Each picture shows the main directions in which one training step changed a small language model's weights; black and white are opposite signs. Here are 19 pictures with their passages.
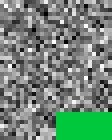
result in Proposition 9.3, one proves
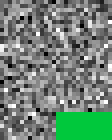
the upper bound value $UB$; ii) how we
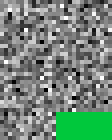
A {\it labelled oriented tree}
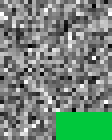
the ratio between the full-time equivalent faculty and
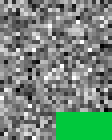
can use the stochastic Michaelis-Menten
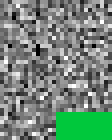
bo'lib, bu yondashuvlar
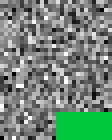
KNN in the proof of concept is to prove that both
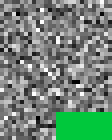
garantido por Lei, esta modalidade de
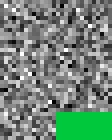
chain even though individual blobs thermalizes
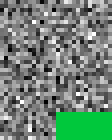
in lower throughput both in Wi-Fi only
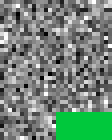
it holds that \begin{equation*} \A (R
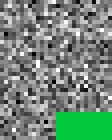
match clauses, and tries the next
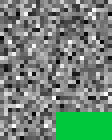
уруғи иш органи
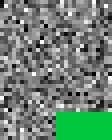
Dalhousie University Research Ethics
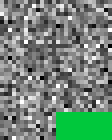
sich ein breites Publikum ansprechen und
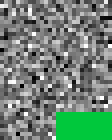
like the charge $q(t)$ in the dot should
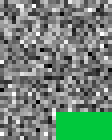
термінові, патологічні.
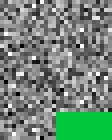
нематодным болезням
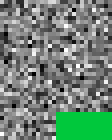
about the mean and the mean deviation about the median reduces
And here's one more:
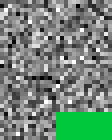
cualquiera de las modalidades de aprendizaje
